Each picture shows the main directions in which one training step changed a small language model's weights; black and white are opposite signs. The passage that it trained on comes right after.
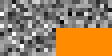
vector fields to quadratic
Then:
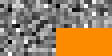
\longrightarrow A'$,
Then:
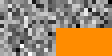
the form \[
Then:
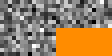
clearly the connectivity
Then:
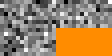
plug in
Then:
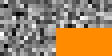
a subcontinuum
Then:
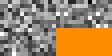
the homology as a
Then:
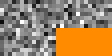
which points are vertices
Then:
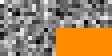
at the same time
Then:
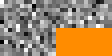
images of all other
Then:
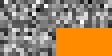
model} \noindent
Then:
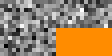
recall the argument
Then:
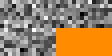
are fixed by
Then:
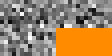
already proved in
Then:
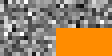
x -\tilde
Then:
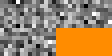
is \green.
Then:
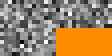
over time. More
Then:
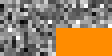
origin $O$.
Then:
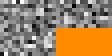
to be new.
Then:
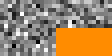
which is a
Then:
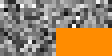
+\cdots$, hence
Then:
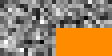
at 10 true
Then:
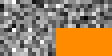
general, a
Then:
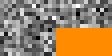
by 1. When
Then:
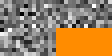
let us show that
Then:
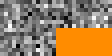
In particular,
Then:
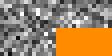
first is that whenever
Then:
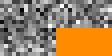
implies that the rate
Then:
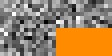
caustics} of
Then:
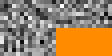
that ${\rm
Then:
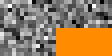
the actual value,
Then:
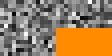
a central subgroup of
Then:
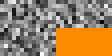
and $D$
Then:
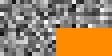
and K.
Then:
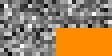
formula. Several
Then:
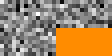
is an elementary
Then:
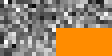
spirit of
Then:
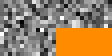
if $d$
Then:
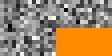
Moreover, the
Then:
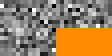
[7] proved
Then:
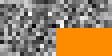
another activity or
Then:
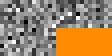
layer from the
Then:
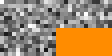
le cycle est de
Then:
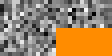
Then $H$
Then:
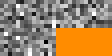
is not fully
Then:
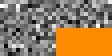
construction we have
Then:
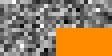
system three, ten
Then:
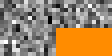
result in successful
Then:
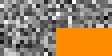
by $\Omega
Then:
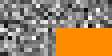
for the average of
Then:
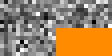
design an optimal control
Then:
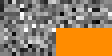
Noting that
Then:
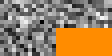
not represented in the
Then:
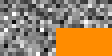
that $\xi$
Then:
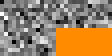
robust toward
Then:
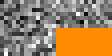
diffeomorphic to
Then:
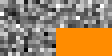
conjugate}, hence are
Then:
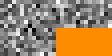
matrix which is the
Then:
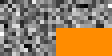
whether a specific individual
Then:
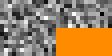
with a disjoint strong
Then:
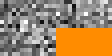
space. They are
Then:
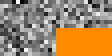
the same. Hence
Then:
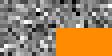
twisted bimodule
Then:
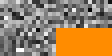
the solver, we
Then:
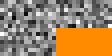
$i \in
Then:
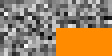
a short proof.
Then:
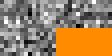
gotten by
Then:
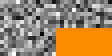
these formulas, we
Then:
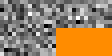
by $$ \left
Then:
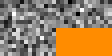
such blocks, there
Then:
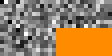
compete against
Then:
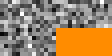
as a the
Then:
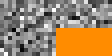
we get the existence
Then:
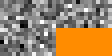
crossing of
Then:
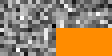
years ago:
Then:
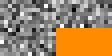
some changes of
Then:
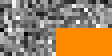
Let $W
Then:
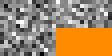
least one of the
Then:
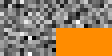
: \Gamma
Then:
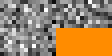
the Theorem.} We
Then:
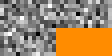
cohomology of coherent
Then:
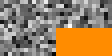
models with a finite
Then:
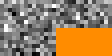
case, which was
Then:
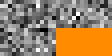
precisely the category of
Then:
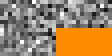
of the constant path
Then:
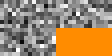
the homology space of
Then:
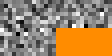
if it has no
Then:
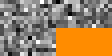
Another interesting issue
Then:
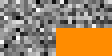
t$ we
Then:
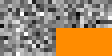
the convex hull
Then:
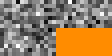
prime. The following
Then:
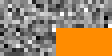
the fact that we
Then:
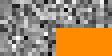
where the relation
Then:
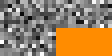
all the results of
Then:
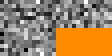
$K$ to
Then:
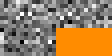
from the cup
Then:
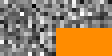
maximal subgroups of
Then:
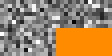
the rank conditions
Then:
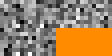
theorem for \Borel
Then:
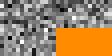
information with the
